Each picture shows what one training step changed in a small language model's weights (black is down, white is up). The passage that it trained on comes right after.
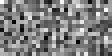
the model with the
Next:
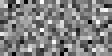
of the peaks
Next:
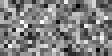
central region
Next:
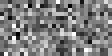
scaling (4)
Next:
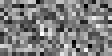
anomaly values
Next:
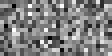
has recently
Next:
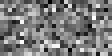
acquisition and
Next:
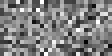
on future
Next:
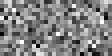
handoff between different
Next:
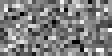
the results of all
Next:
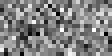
defined to obey
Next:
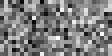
FCN algorithm
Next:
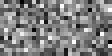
the participatory
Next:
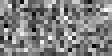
the heart of the
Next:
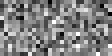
do povo
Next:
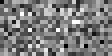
un empleo y
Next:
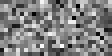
Drop More
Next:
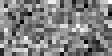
segura para que
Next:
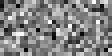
під час
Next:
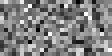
sources to
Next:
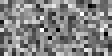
DE are based on
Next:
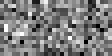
or the number of
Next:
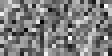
to resolve the
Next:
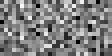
one of the most
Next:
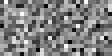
las cosas en
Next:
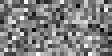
la prima
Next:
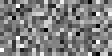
row) in different
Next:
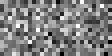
language to
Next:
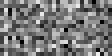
we fix our
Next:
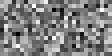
va atrofi
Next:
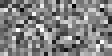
$\lambda$ and
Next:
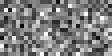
discussed the same for
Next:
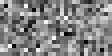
helps increase
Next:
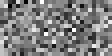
of using copic
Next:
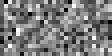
that the shoot
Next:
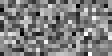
degli eventi
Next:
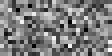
organization (N =
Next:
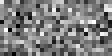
A música
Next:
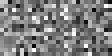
China – that
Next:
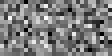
mean validated by
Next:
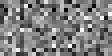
also introduce
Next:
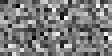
become light as
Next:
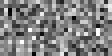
weight loss
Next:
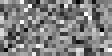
sources of energy
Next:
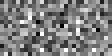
from ours. For
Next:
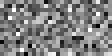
in the construction
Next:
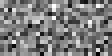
Wu, S.
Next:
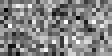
body weight
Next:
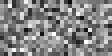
1. Access
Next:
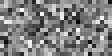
and again without
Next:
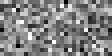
tipo del
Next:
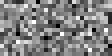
$j \in
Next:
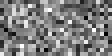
designed to examine
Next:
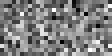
a perceber como
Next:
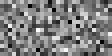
model and the corresponding
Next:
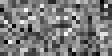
assessments or
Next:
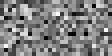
make it more
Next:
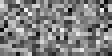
the transition may be
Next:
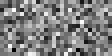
precision and
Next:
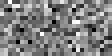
toric code
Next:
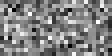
the higher results were obtained
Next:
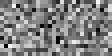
with the hope
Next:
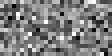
society in
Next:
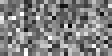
high accuracy.
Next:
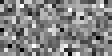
freely provided by
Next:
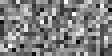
representation of the
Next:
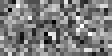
that are properly
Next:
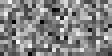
the holonomy
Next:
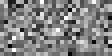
of climate
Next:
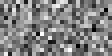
physical observable.
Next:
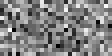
a suitable
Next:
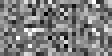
ای در
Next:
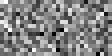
Sensors for
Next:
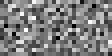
go of the old
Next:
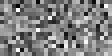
to a certain
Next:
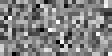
behavior in
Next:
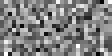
teams). In
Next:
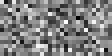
budou v
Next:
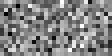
level vertices
